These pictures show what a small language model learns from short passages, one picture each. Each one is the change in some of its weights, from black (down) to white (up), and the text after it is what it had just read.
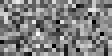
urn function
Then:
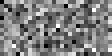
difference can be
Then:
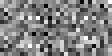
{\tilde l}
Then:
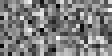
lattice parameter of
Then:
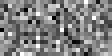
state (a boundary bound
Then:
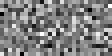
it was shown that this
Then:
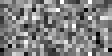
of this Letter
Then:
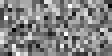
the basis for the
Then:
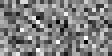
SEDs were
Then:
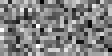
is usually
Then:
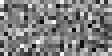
real section' of
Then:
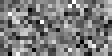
FP which is
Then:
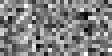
The black and
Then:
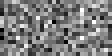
atomic coordinates
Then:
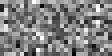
respect to density
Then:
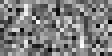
The atomic
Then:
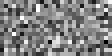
we infer that
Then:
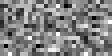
of individual
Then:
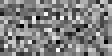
the Earth's
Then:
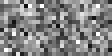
maximum compression,
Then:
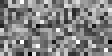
as the number of
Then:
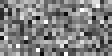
localization length of
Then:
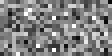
built on
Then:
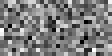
results are given by a
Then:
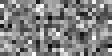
approaches except
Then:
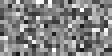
and chemical
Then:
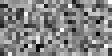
of higher order in terms
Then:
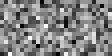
tensor in
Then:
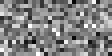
Rev.\ E
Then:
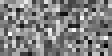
the mean daily
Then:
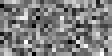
its required data have
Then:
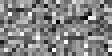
a run with
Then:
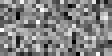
to the differential
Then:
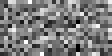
flux derivative of the
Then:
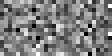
was calibrated
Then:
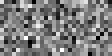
peak and a dip
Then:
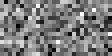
China }%
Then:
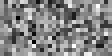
are well suited
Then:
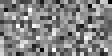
continuous evaluation
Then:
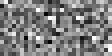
minimal sugra
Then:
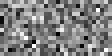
for our setup with
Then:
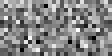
the Universe:
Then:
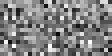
the level of the
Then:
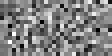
additional rotation
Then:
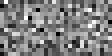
planning, of
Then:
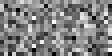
As suggested
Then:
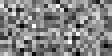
consider the stability of
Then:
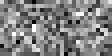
subspace for the
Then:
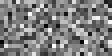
port 3.
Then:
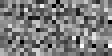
commonly used
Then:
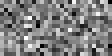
many bound states,
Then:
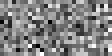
SN light curve
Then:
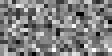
and could be directly
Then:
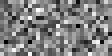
respectively, then we find
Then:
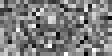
replaced by a
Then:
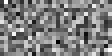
an apparent
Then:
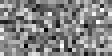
in the form \[
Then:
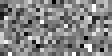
strong performance in our
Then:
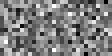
this enhancement
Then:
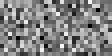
the phase diagram
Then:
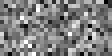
we calculate for a
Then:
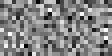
that the parameter estimates
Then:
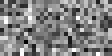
these cases are
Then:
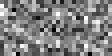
motifs}. The
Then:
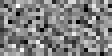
more clearly on
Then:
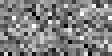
methods on data simulated
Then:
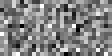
estimation, consider
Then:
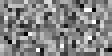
the suppression due to
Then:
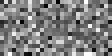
single round: a
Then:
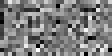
electric field at
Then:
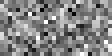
A(s)$ and
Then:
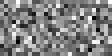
find also holds for
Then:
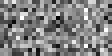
This boundary condition for
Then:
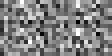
locate the
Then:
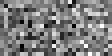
perturbative calculations
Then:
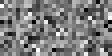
| Hong et
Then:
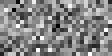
region begins to
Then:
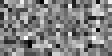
coefficients and
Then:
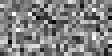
bin 2). The
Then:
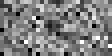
were selected as
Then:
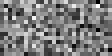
of canonically
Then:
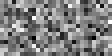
and neutrino has
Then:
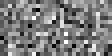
disabled an
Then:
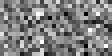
each expression resulting from
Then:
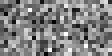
the brighter
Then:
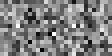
a rectangular
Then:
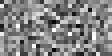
layer, we first
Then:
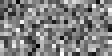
isotopes are
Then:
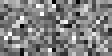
this work, we present
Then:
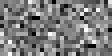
same fermion
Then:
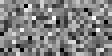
as DS2 when
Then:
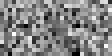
the mechanism for
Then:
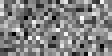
explain the
